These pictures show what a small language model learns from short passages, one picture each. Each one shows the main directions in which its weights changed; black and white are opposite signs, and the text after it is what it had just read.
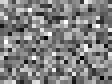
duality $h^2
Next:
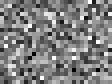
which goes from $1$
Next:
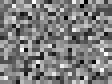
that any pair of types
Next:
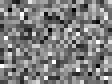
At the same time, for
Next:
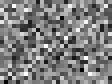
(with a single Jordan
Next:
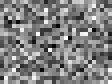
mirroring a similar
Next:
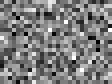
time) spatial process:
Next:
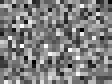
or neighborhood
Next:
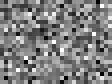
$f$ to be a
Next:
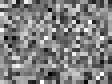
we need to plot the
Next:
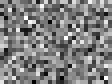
it is a derivation of
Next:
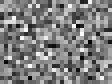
injects ISI that
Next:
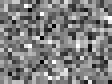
the MQ-7can
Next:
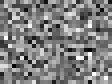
and 2.0 GeV
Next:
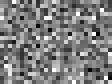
have formed in the previous
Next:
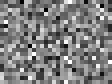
generic geomagnetic
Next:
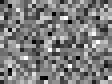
training set and simulated
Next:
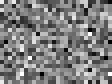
radiometer $j$,
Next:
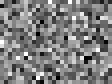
quandle. We define
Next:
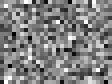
origin and so is a
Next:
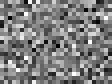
$a$ amd large
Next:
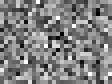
\begin{itemize} \item
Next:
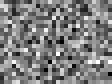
the streamline has
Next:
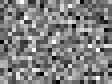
The MEV value,
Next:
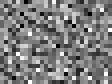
then we denote it by 0
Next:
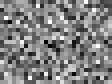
A vison excitation
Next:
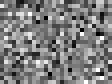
$\gamma$-ray pulse
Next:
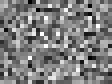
signal acquisition
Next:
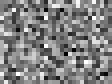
the monolayer,
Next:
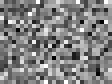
\to \infty$. By
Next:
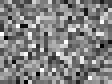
effects in conformal
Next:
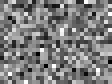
to the same point $x'$
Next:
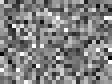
the proof is completed.
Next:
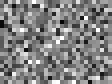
In (\ref{exps}),
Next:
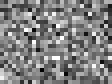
$L$ of the form
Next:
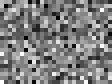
forme sur $N$.
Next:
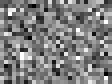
in the spin-glass
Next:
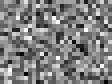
in gravity the very same
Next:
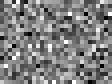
find that for specific lower
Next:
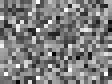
\textit{A} of the
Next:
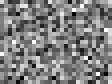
fundamental solution for
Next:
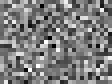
is confirmed, the
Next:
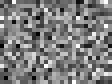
past modeling of these
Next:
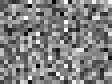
paper is organized as
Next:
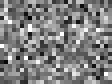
listed in Table
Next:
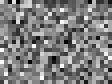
bounded, connected domain
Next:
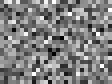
summation over the states of
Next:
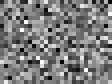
Section 4. Next, in
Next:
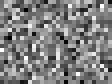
and are polynomials in the
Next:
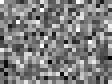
Gemini South
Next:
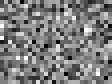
of classifications. We
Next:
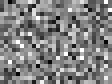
the outermost
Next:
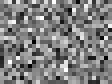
sum of random variables
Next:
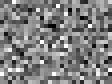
point contact with quantum
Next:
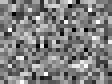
stably in strong
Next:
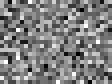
and conditions as in Setting
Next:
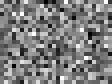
continuum limit with a
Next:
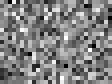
assumption of a constant mass
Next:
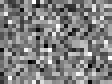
the telescopes between
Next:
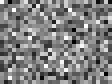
of quanta. Hence also
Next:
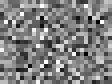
equilibrium, see
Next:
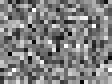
the relative context.\\
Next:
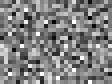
for every element $x$ of
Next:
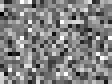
a well defined target
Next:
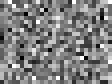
first performed a FE
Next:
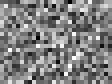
to improve this paper.
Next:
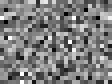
viewed from this
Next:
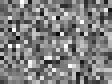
QM/MM MD
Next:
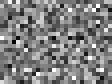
estimates for $2D$
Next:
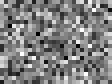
the elements of the inverse
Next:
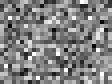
network, and would require
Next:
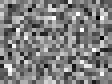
statements about the
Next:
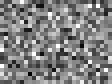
where \begin{equation}
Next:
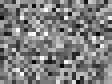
we are forced to
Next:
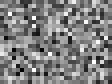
discharging power of
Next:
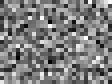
resonances can be
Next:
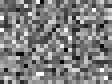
\dot \Delta_j u
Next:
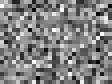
was illuminated by
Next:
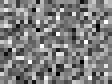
\end{equation} where
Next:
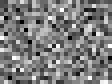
0$. If we put
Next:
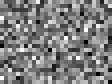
\ee or \be \sin
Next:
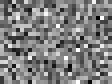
greater or equal to
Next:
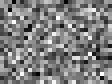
Yada, Y.
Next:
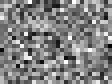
we would like to note
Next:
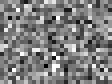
note that the value $\alpha
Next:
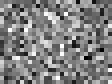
which results in a peak
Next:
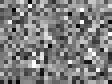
for all $k\ne
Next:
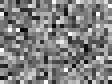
attacks on large
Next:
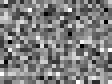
an open set $\Lambda'$
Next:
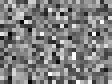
For every $\epsilon_0>
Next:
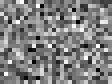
phonon frequency
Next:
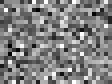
the general idea of
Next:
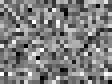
symmetry reductions. In the
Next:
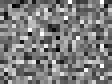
at the beginning, which
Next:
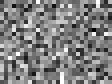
(up to a constant factor)
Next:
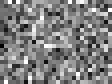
computational results are compared
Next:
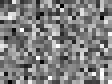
\RR$$ representing
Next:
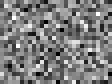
and NLO definitions
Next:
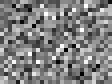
transition temperature when
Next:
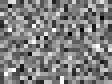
evaluated at a generic
